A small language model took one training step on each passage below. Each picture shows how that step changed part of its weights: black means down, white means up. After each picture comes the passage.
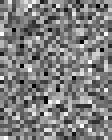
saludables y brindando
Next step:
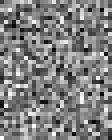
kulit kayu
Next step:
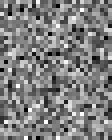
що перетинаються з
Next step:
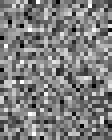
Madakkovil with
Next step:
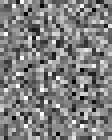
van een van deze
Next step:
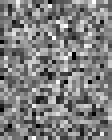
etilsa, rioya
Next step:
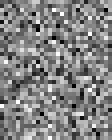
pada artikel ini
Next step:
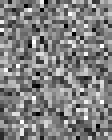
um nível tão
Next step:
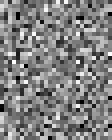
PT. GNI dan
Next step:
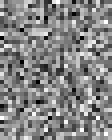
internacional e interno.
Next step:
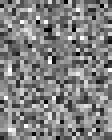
Wola mocy
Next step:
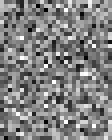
Zamonaviy texnologiyalarni
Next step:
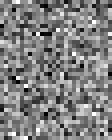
nazarda tutuvchi ilmiy
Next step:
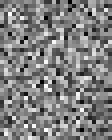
da ONU,
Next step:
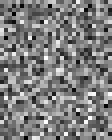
vista funcional. Deve
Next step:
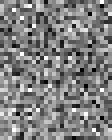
e traumatismos
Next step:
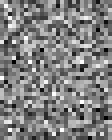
tratamiento es diferente en
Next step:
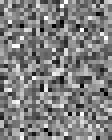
nicht notwendig.
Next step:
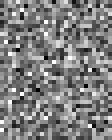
a atribuição de
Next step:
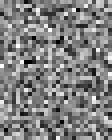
yaxlit bir holda
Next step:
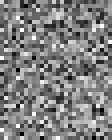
важливою для
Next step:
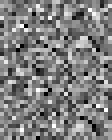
keladi. Shu bilan
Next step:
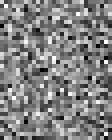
средств связи;
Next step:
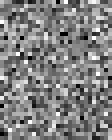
ce critère –au
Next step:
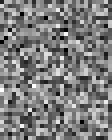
введения в УК
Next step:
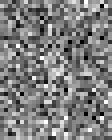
as Unidades Básicas
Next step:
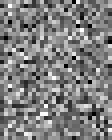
Zucman tomonidan amalga
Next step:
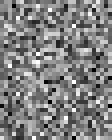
enrich the importance
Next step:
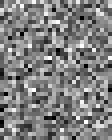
bosqich. Qadimgi
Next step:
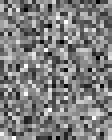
ПОДХОДЫ К
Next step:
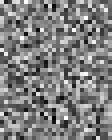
yang termotivasi dan
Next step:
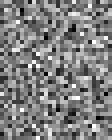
Recentemente, a primeira
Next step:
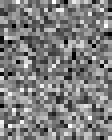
- Barcha mumkin
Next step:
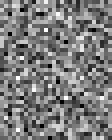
взаимодействия и
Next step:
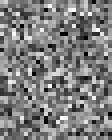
sugerir ciclos
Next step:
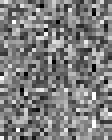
with Cancer.
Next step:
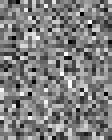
da nova lei.,
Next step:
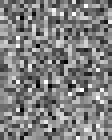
um convite à participação
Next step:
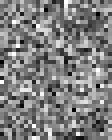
opostos, a
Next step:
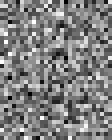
texto. A escolha
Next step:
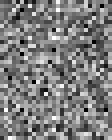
paremiologiya va
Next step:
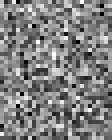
образовательные квесты
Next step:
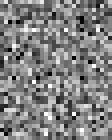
ijobiy javob
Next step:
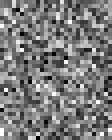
помірний виклик
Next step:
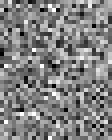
etishda zamonaviy texnologiyalardan
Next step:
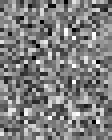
la dinámica en la
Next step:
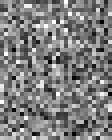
% от численности
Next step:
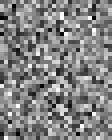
Musayev Sharof
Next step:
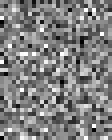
Sen nechun
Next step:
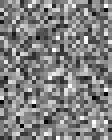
propiciando a produção de
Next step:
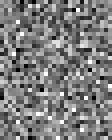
“igualitária” dos
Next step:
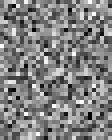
se encuentran en la
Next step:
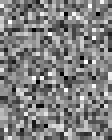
ta'mirlash ishlari
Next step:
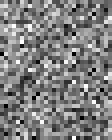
e qualidade dos atrativos
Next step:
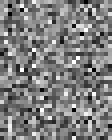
crescente e envolvimento
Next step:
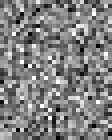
American Red
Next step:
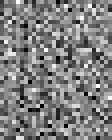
LLC. DOI:
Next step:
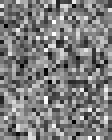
Sociología de la salud.....
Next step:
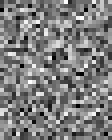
se puede observar que los
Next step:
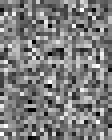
meio desta pesquisa, que
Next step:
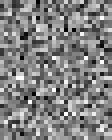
анализа и способности
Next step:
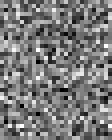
технологій через
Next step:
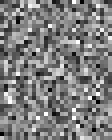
de la production et de
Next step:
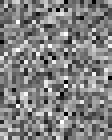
сўнг ўтган 31
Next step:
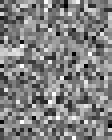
çalışması sonucu
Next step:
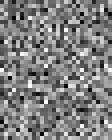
Inovação tecnológica são
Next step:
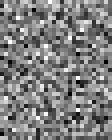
y circulación de
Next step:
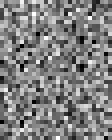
ritratti di
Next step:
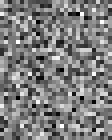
leur accessibilité
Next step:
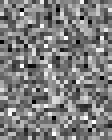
sports medicine,
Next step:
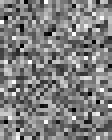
do prescritor,
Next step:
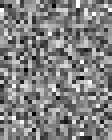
los modelos lineal y
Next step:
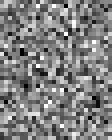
orang pada kelompok
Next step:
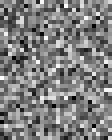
equipe sob controle
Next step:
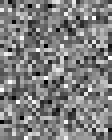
peta. Kegiatan
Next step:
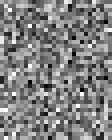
granulosus* ve
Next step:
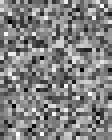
módulo del nivel superior
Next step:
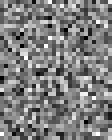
holat. Abstract.
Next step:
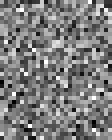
fie transparent și
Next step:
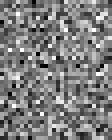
– Центральний
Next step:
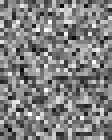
ad un uso critico e
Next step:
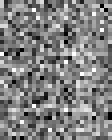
major areas of research
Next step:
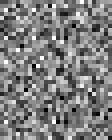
dan pemanfaatan
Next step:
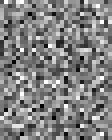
and the consequences of
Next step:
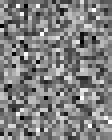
держави і права та
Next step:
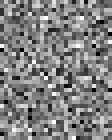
Women, Study
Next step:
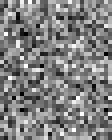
ставить в основу
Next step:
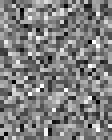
à educação dos escravos
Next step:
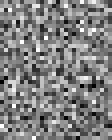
boshqa sabzavotlar
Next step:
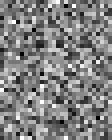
holda kasb haqidagi
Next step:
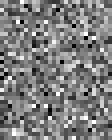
slično, kao
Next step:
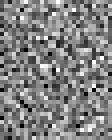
Estados Unidos para el
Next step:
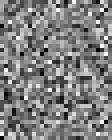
competenza; - che il
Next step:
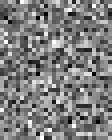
ocorrência da mesma
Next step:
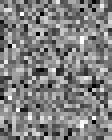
sabablarining 30-40
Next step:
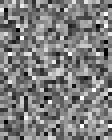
responsáveis". Partindo
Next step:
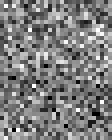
лексем в
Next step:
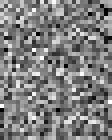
construção pautada em
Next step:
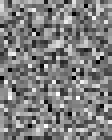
creativity, in the
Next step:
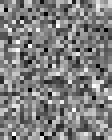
рекомендации по
